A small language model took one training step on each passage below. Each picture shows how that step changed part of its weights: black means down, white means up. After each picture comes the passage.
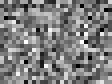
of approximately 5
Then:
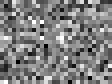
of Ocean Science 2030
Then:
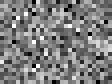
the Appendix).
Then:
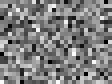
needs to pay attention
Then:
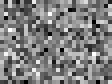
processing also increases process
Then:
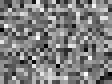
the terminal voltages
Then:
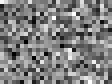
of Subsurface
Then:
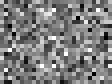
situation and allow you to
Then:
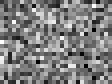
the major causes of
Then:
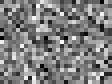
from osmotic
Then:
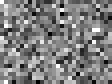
to the flux of
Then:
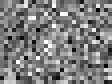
oxidizing potential is specific
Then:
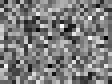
is shown in Figure 3.
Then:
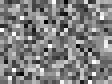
wakefulness occurs at
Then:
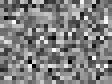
of the land and water
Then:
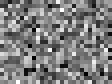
to partially separate
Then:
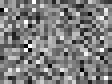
some variables that need to be
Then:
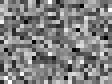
serial port communications
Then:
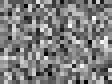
total population. A lot
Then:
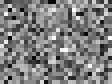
important psychological and
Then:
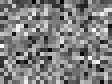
was propounded by
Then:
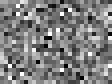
small changes in internal structure.
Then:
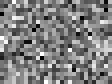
the human labor put into
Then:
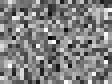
part (see Fig.
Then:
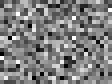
and domains, including
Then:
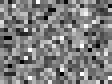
Ministry of Social
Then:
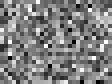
the necessary technical support,
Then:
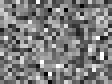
shown in Figure 2(d).
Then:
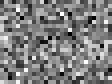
reduced using data from higher
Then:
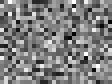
areas, the masks has
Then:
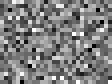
between the two surgical
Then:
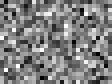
was conducted to ensure
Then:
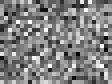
3 Sustain Support
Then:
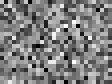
exams, which fails
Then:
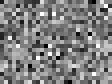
the above-mentioned
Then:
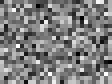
and others. Based on
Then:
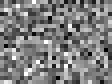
of services); expenses
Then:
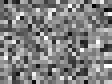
law. Fig.
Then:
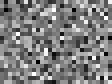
Introduction. In
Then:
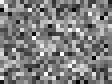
the experiments. All
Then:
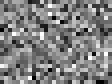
a bypass and the
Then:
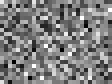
similar side effects such as
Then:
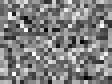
R. Korah,
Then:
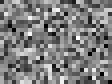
or otherwise. This work
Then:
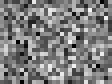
multiple regression data produced
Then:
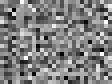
Hadhramis of the
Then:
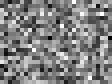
to understand the language and the
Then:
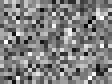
capabilities, such as
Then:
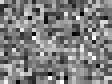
the 2nd World War
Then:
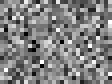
are developing smaller and
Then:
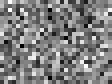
transformation reflects findings from
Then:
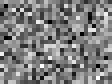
accelerated bone
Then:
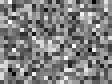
the advantage on their
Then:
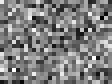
All authors contributed
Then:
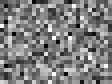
Determined by
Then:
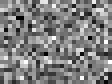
structure. A further structural
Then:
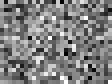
The total score of the
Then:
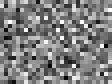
Civil Hospital,
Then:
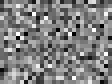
manuscript, and
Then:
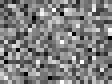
technologies based on radiation in
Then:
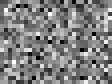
picture of school
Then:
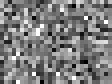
offers a proxy
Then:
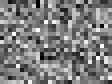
an effective answer.
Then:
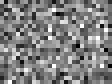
new examples. We measure performance
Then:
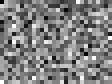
in 27 districts,
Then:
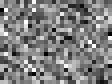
this challenge can be applied
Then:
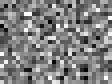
2. Integrity:
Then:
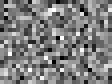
study could be further explored on
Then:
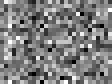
commodity, not that
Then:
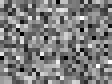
thereon.” Fearne
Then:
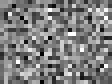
sedimentary basins
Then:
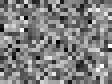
functional magnetic
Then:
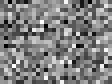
of Offshore and
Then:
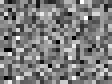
effective enforcement, education
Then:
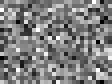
decade-long project
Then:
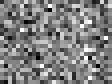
in the 26 presence of
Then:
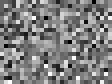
of Stevie and
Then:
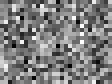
its capability of representing complex
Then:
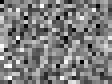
ectomorph, and
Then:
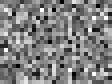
level of perception of all
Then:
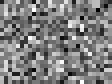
ACN and TCA
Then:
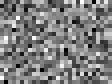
and future design of innovative
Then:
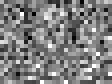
interest were significantly improved compared to
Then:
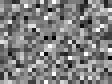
for fractal generation has
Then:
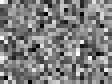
optimized mobile phase
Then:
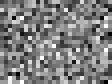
Amplification of the
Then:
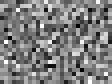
highly sensible. This
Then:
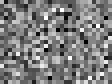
studies on body image
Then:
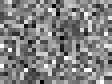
Farkhan, M., &
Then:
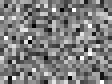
PV and NPY in
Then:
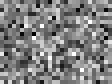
the UNESCO
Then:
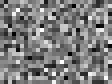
value of 3.5 for
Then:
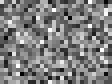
considered and new methods for analysing
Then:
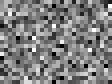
found that the most common treatment
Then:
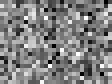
have saturated the
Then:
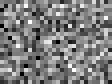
activity centers. Table 1
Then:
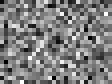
never the subject of any
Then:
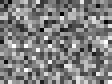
unfeasible in
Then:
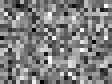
left, the map of
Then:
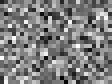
against each other: the
